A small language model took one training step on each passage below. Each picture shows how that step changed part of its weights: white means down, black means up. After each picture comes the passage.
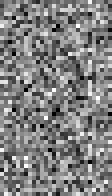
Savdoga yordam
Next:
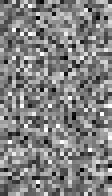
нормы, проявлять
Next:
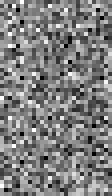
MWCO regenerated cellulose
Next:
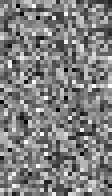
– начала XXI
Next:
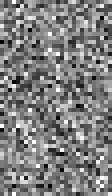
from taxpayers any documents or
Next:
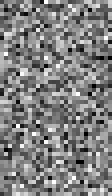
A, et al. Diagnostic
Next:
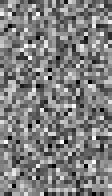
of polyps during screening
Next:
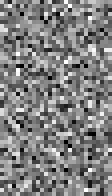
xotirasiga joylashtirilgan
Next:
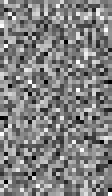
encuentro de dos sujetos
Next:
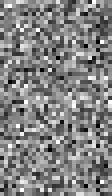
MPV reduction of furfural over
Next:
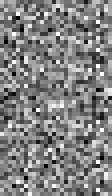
be easily adjusted to allow
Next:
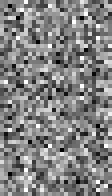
And the signs of multi organ failure are
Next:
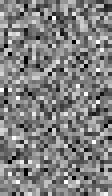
davlat o'z iqtisodiyotini rivojlantirish uchun
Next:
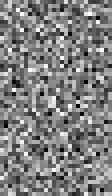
H. Allen, Tamlin
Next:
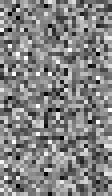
shows the base metal chemical composition, determined
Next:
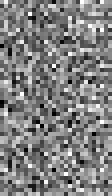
üçün xüsusi
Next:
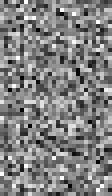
of the canals can be easily followed along
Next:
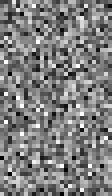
туфайли ёзма
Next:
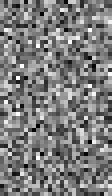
versus Structur, The
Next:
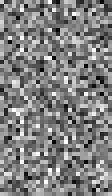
ma'naviy kamolotning
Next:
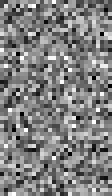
В. Борисенко.* –
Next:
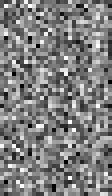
выслушивать предложения
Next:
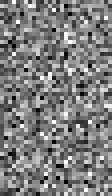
влади, висунуту
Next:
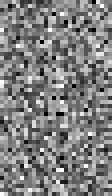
aniqlandi. Bazal
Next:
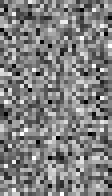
part of EOSC-A
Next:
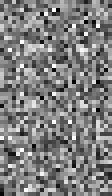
va anorganik ionlar
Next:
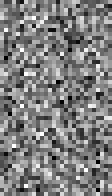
of citizens' preparedness to respond to natural
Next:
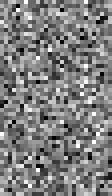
For the first “cross-correlation
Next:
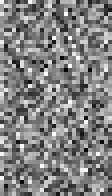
yo'li bilan banklarning,
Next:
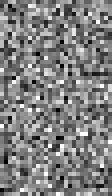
urbanization, inadequate public health
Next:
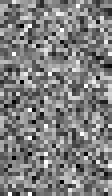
(as proposed in that paper) can
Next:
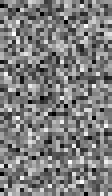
учун умумий мажбурий
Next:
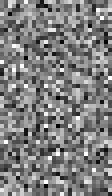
sensors. There has been some research in
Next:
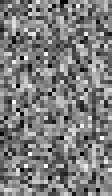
Республикаси судьялар
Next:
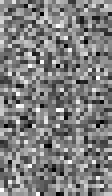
is used for foreign pronunciation,
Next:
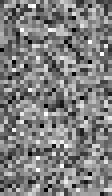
Академии наук.
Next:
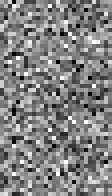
Miraziz A'zam
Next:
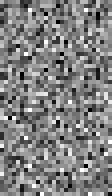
includes emphysema with alveolar
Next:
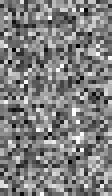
and Philipp Schenke. 2025.
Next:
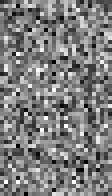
и перспективы 164
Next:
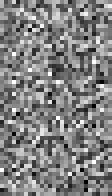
with all applicable information security policies and procedures
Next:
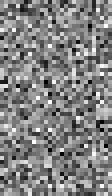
the myriad career options
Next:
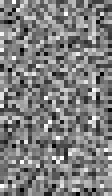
the smallest compared to other series;
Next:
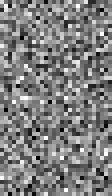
da motivação através da utilização
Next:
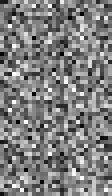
РФ збитків,
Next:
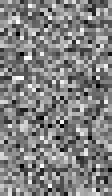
and Arab nationals. Audience
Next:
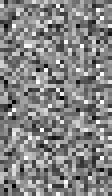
new, interesting and useful properties. These
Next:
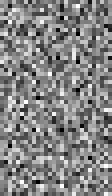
como la actividad 15 de la
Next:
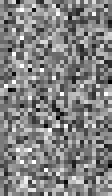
but the associated uncertainties are much
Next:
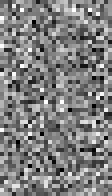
terminând cu izolarea
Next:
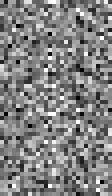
accident. The specific value of the
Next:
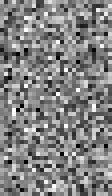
very long as load increased. because there is
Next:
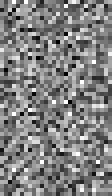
antibodies can deteriorate over
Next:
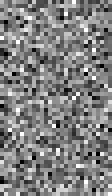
a solvent at room temperature for 24
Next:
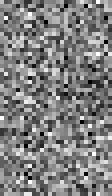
prayojanani*” in the
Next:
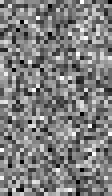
Ji Ayurvedic Medical
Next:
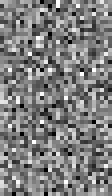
Islam, maupun hukum
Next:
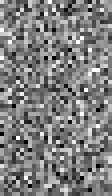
holat Oliy Majlis
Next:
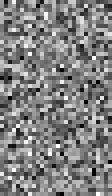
for web designers and web developers are
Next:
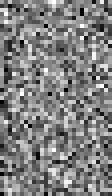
ч. і в умовах
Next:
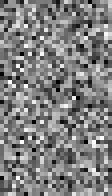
and Morphological Features the
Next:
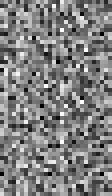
بیشتر از حد،
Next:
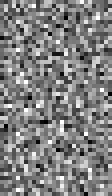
инициирующего процессы
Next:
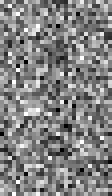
презентують свої
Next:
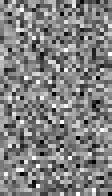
by boosting its military presence
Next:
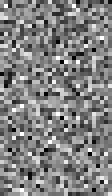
e até mesmo depressão, por
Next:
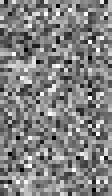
given named entity. In this
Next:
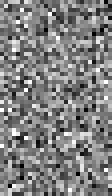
passed through a nonlinearity.
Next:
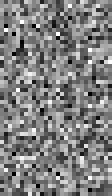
latihan mendengar dan
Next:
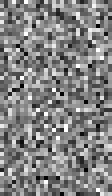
units, to include the provision and performance
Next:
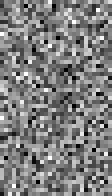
la bacteria habitó en la
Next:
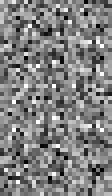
is also widely regarded as the
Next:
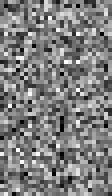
Cristóbal y Nieves -
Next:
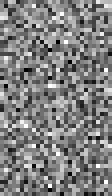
context. Meunasah is located
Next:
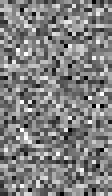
diversas abordagens de acordo
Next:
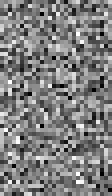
hidroxiapatita formen
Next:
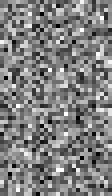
Localization Report in Caravan
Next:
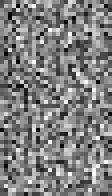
грани душевных
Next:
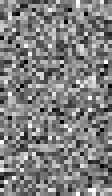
the Cloud-Edge
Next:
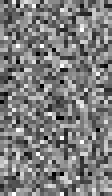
еще больше. В
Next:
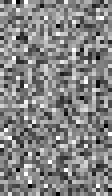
recruitment of a clinically
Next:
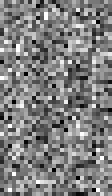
should be taken into consideration in associating
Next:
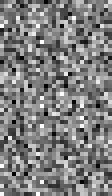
сегодняшний день
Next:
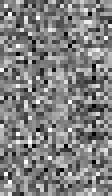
tertentu. Cara
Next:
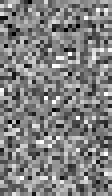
assess the risk of epilepsy,
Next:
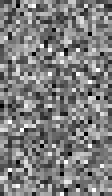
бажараётган амалларини
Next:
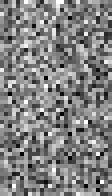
content, and structure of the pedagogical
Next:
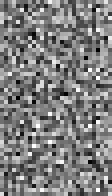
for layer 8. Fig. 8:
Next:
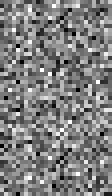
una serie de desafíos que
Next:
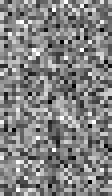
yondashuvlarni shaxsga yo'naltirilgan
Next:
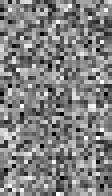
time for 270 mm by motor speed
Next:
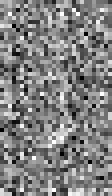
der Bachmuschel
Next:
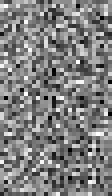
plus rapidement que celui des
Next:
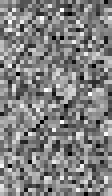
describa la estructuración y
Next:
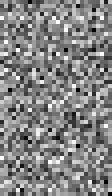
questo suo allineamento
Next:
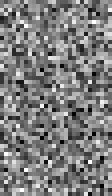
die Wissensproduktion.
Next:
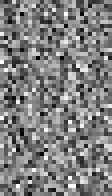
та практикою, молодому
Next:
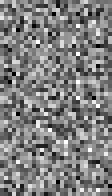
nitrogen surface followed by dipping deep
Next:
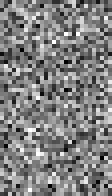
a reduction in milk yield as well as
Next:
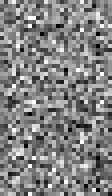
remained in the very healthy
